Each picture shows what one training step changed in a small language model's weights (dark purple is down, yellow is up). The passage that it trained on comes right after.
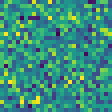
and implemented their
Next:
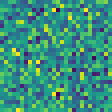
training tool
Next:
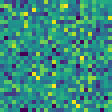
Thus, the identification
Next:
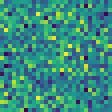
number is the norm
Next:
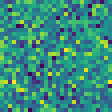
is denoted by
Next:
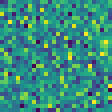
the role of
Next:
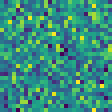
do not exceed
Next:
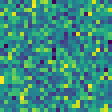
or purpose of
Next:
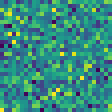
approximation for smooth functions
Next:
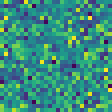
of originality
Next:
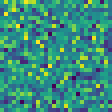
modules over a
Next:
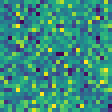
the present study is to
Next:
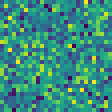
In this paper, we
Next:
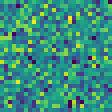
\Sigma} \langle
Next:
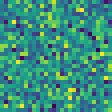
step size is
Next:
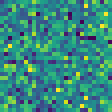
it preserves the
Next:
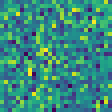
{\bf Proof.}
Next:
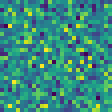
symplectic structure
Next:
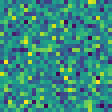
benchmark of
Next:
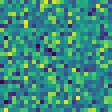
like Tata and
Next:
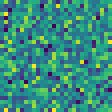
errors on the
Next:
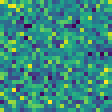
be expressed as
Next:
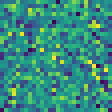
the split form corresponding
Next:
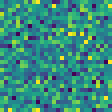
specimens and
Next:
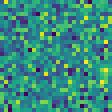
the origin.
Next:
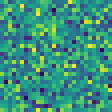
additional data of a
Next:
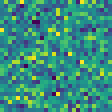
the quinoline
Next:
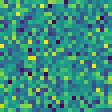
to account for
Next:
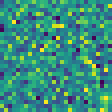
the six boundary
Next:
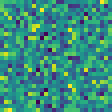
these is real and positive
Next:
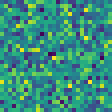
modeling [2]
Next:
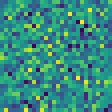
partition of feature
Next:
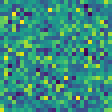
even for \(\mu
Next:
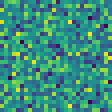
LCC analysis
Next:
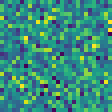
University of
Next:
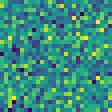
The authors
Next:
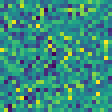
in PID
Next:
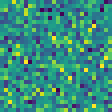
relations among
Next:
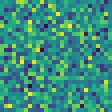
J_i$ for
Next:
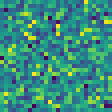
which corresponds to
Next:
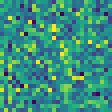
{B = Omega
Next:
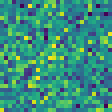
this occurs
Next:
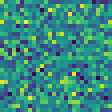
was performed
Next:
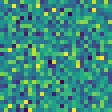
play important role
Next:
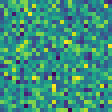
a simple data model
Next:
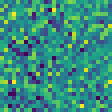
is started,
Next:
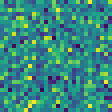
be strict.
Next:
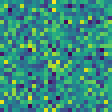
make for a
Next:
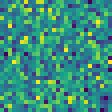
the areas of the
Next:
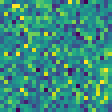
the work on this
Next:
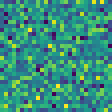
perceived and
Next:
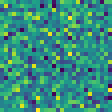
Because of
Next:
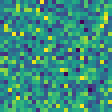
for some $s$.
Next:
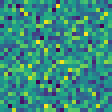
A &\colon
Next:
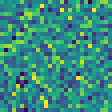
Theorem proved in Section
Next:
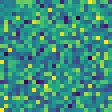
\leq b \leq
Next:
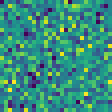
is a surface that
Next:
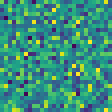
diameters of 10
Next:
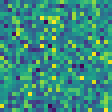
be finished as
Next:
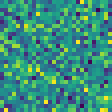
assigned the
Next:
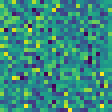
a narrow time
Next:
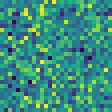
and (b) are
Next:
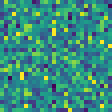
aim instead
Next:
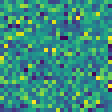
of peers. The
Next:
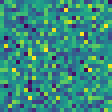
zero. Our
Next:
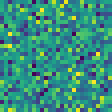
and the discussions
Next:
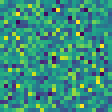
, Volume
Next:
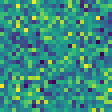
model, the study found
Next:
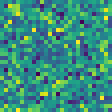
every $\varepsilon \in
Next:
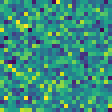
melted at
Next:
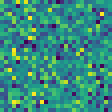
with a critical
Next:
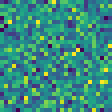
the extensive
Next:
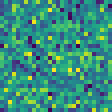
based labour
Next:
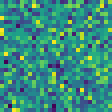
center of mass
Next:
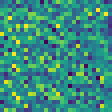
[6] first
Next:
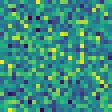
why do you
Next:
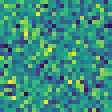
and go to
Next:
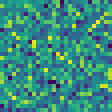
complete contraction such that
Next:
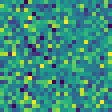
is consistent with
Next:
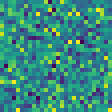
2nd time to
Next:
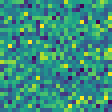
- Research
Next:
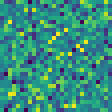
S$, there exists a
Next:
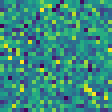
for synonym
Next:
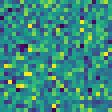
F. is partially
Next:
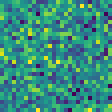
construction practices
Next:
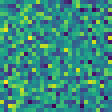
velocity T
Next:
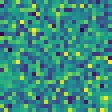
the adjoint of the
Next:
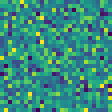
m Metal
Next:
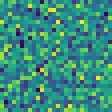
period $t$
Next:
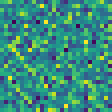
ML model does not
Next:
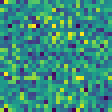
initial data and the
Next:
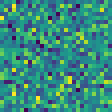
if and only if for
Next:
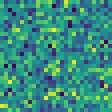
productivity, and
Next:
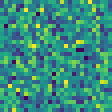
(recall that
